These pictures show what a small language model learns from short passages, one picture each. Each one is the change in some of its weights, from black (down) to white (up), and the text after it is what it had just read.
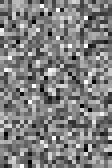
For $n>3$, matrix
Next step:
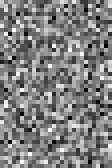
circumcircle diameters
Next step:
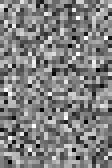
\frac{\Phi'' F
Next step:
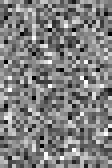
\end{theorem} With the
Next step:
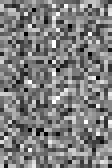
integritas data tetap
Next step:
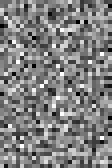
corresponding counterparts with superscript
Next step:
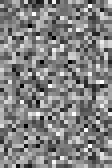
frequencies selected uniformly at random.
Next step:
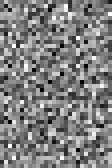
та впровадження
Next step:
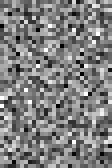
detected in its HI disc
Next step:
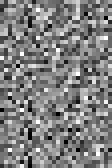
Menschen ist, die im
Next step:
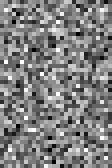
by which CMB photons were
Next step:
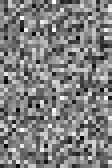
overfitting. For decision
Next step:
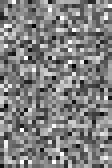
experiment. In its simplest
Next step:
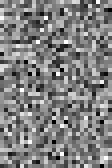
on the feature boundary will identify special
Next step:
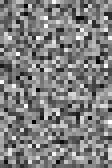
of weight gain, food
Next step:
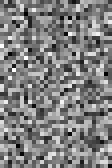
yet some limitations: we were
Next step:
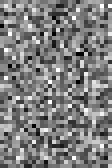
Fig. \ref{one}
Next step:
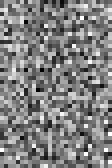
to see that $g\in
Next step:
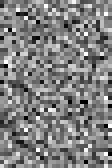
\emph{thick sensitive}
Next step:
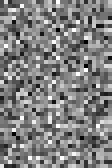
been taken into account as we use
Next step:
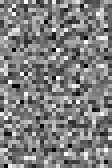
Scope: How Labor
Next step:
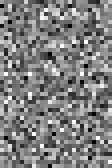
такі слова або
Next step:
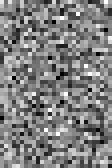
traits, hybrid combinations
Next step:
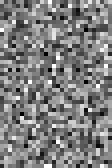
al léxico la
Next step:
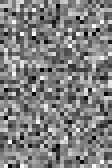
$t_c \notin
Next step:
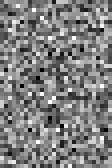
100 µm using the process
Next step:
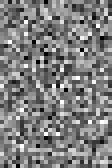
is a magnetic WSM
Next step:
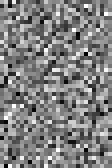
\address[b]{Department of
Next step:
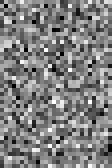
minimum distance as already listed
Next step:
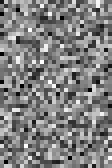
detect $\sim30$ stars
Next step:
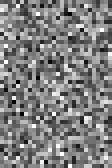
its publication. It may
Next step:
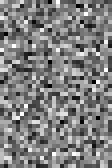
developed by a team at the
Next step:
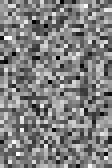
take more than two different values,
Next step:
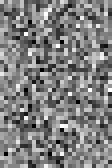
the liberation of the individual to
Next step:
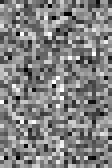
and (ii) it must have
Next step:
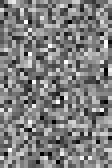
section of the Boyer surface in
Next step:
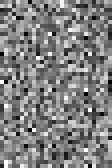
solution to (\ref{transport
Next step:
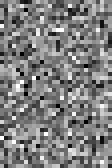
of $\bigtriangleup$.
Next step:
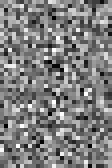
which leads to the probability function
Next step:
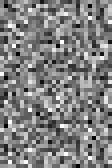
The eigenvalues and the corresponding shift operators
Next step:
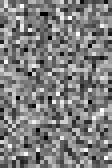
particular, let $E$ be
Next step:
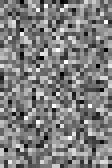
orqali viloyatda
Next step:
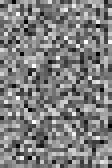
programas podem incluir
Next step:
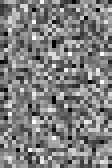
attendees, with a
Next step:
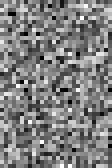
me to give you a
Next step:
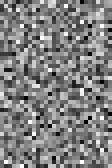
sensing scheme integrating
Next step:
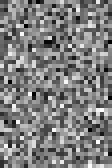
\beta}$$for ribbons
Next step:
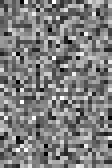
extrapolation. It is easy to
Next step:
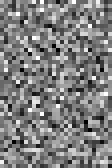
e Vitória Rocha
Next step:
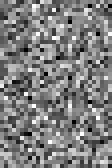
ser sinônimo de
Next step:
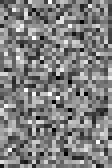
a particular physical smearing
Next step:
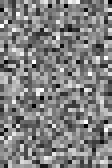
density $P(t) =
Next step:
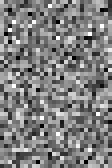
of $\dom A$ is
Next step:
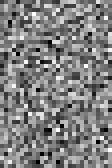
of the soliton is
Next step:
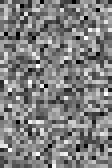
at 7.00 bpp than
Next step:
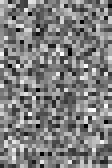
$ be a reduced expression that acts
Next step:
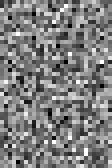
esa she`riyatning
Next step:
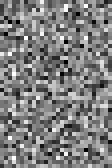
en ausencias que no son
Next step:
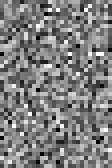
of the apparatus correspond
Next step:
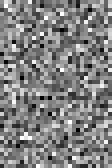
$d \times d$ lower
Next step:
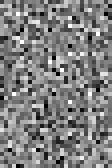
the case of Theorem 1.2
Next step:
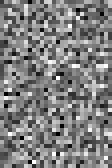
Dev & Test & \\
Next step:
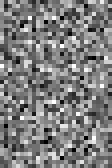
кейин битта
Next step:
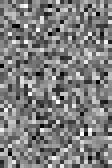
the obstacles for a
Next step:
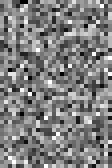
particolare in che
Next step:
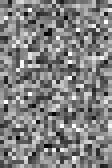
be so without loss of generality,
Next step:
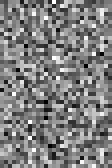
Penerbit NEM.
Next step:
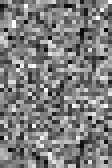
and Energy Society
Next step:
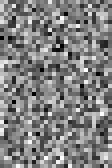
Therefore their flux likely includes significant
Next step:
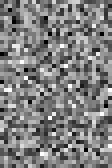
main collider parameters} \medskip
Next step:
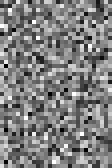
tavsiyalar ishlab
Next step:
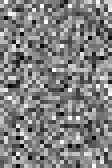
d^3 x \left(
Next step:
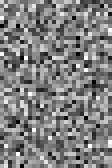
conditions. We argue that in
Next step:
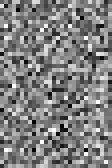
la fois à court
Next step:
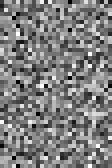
ефективність як засоби
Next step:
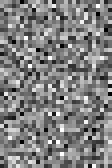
qualidade de vida da nossa
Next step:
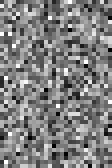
(\ref{eq4}) with
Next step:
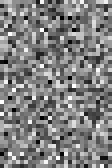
In all algorithms, the initial
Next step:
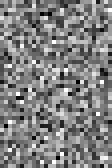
estimate the value of the harmonic
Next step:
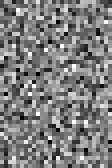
joriy etishning
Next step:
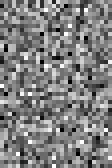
aniqlangan umumiy
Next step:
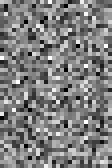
la sociedad misma,
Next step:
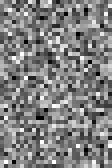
resources are worth
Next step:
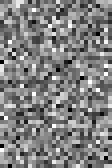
seminar for many useful
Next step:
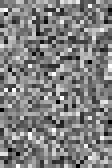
the partition function for Ising
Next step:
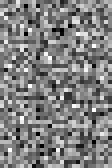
is worth to note that the
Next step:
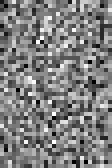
convection patterns.
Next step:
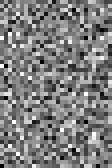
по службе в
